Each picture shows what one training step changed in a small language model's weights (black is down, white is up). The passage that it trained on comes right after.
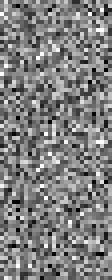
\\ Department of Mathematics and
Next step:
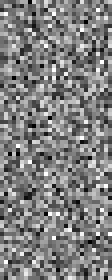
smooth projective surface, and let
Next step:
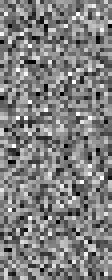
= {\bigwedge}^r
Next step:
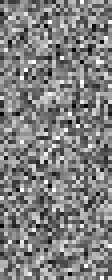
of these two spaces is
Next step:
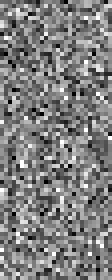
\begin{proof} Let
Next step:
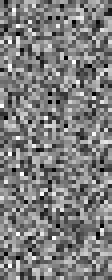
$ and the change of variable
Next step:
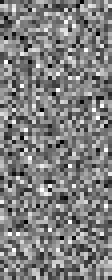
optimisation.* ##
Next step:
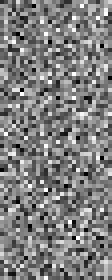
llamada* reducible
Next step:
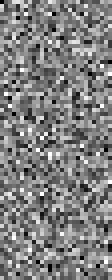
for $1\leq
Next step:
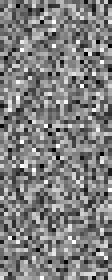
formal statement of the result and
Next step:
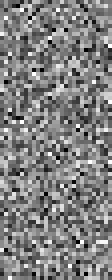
problems studied in our paper,
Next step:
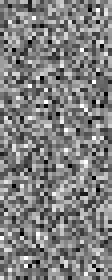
an algebraically closed field and
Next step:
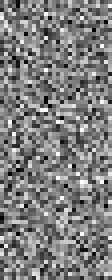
borderline case. When
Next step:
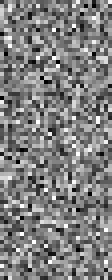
of Latin squares in
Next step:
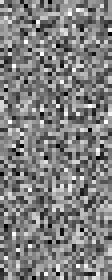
by the Austrian
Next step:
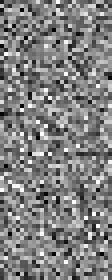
Solver. The results
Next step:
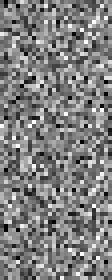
equivalent, and drawing any
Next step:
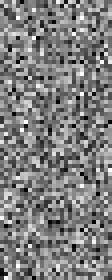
detected by the appropriate
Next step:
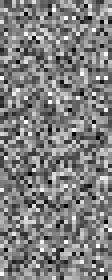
the maximal number of linearly independent
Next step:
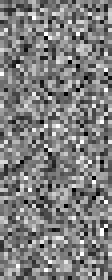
the geodesic curvature of the curve
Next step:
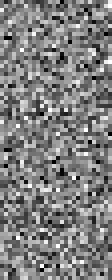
% \begin{table}
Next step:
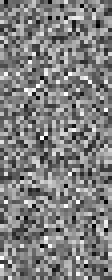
that the asymptotic behaviour of
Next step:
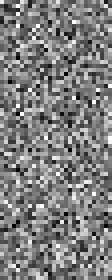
$\pd f$ must
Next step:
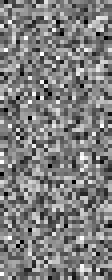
quantization (see,
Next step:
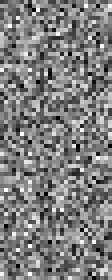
only if one of the following
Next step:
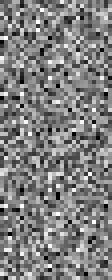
the polymorphism
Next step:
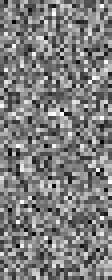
of $G$ and so
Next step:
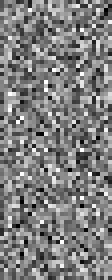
popular to investigate the
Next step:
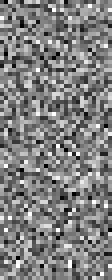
variety $X$. Our main
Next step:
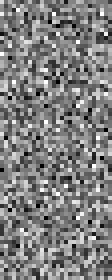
this bound is actually optimal:
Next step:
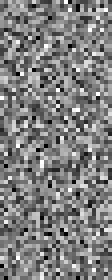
i.e. no basic
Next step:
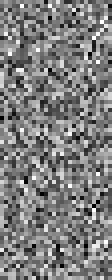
however, lift to characteristic
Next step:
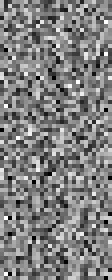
in a complete partial order
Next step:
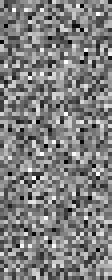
of the Burgers dynamics
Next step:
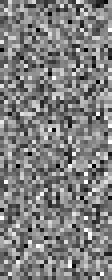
width of $K$ at
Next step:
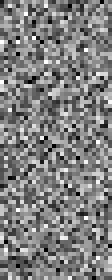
numerical examples, we use the
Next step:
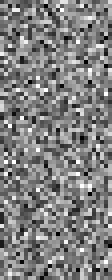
as well. For this reason
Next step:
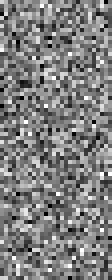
the group of all embeddings
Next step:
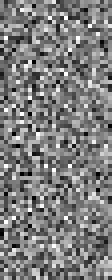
Scherff, K.
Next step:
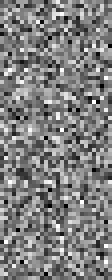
problems for a class of linear
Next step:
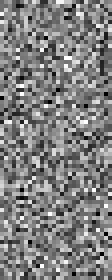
The classical signature invariant
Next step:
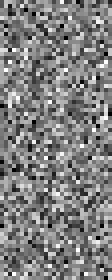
is the end of an arrow
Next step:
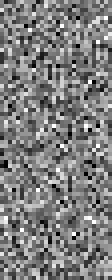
to one, we should have
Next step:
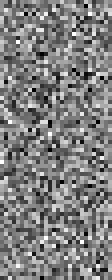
elements, number of nodes,
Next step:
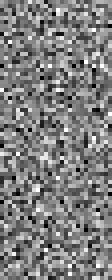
\item[(4)] Since
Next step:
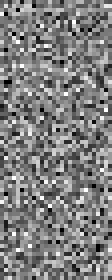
for the excess risk in
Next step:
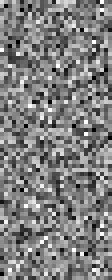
\] In terms of homogeneous
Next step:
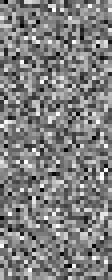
$M$. The cohomology of
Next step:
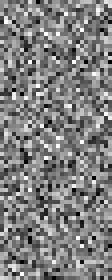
the quaternions
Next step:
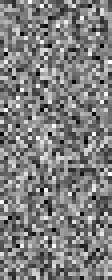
of (i) with
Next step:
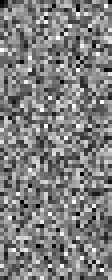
bracket is naturally extended to the
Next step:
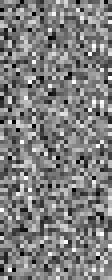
the following simple weak form of
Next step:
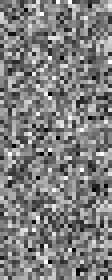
Interpolation with
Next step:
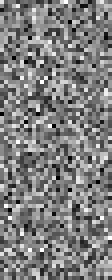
for $n\ge
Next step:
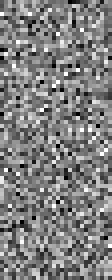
main goal of this note is
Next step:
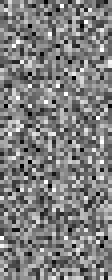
of each other at rates
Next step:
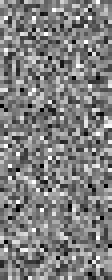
will use $z^*$, the
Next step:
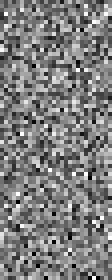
of $f$ is
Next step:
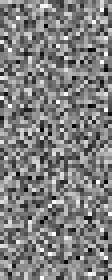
using the same arguments and
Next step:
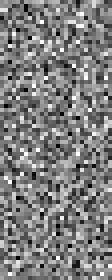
as $n \rightarrow
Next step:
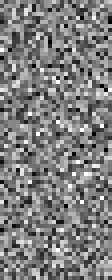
is a minimum. This is
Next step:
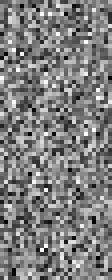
that \begin{eqnarray}
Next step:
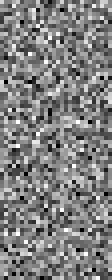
examples, customers
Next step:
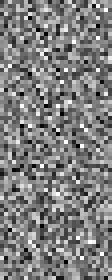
is a torsor under
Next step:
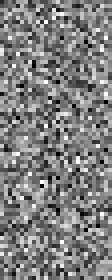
simplest reason: for large
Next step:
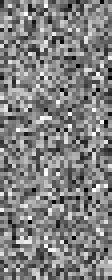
approximation arguments, we may assume
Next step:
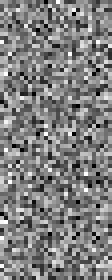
train services to
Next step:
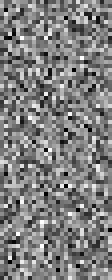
summed exactly a new
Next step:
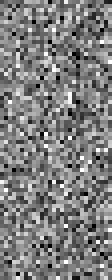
composing on the right with
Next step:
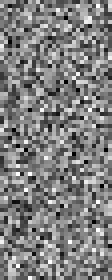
all directions. We are going
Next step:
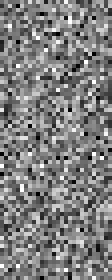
also deduce the result by
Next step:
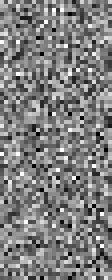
remains to prove that the size
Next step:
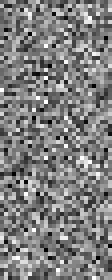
conformal vector. We use the
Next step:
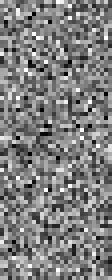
all that follows we suppose without
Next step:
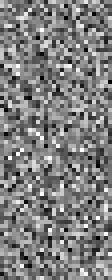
{R})} $$ a solution
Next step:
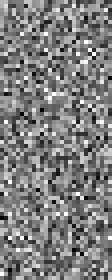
singularity of order $\beta$}
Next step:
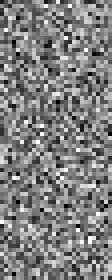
size finite. For this reason
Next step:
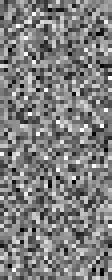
to a normal form. This
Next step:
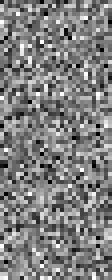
= \begin{cases}
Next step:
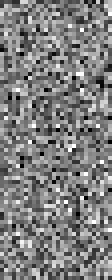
on $\eps$ and the
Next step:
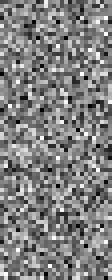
In the following, we aim
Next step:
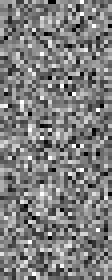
0 < z < \epsilon
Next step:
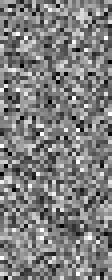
or global regularity. One can
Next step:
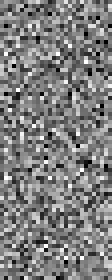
Consider a vector $v =
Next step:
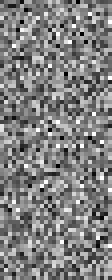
Given a free ergodic action of
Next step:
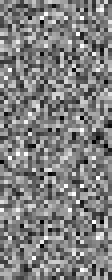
generating function of the set of
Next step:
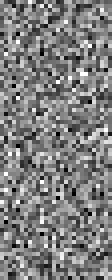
and, ii) once
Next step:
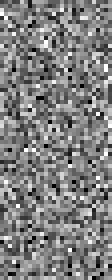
functions, then~$A$
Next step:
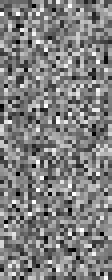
Integral Representation
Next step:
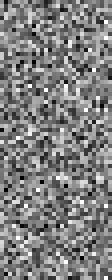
in a single line. But
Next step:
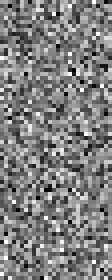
We then perform a reaction
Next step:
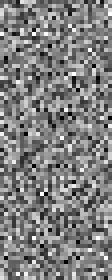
that the function $\theta$
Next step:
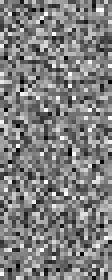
convex function of $u$.
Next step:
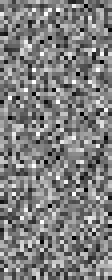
using symmetric function theory, note
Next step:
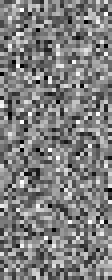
of twisted pseudo-differential operators
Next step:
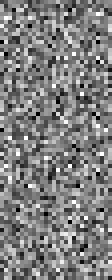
counterbalanced by the
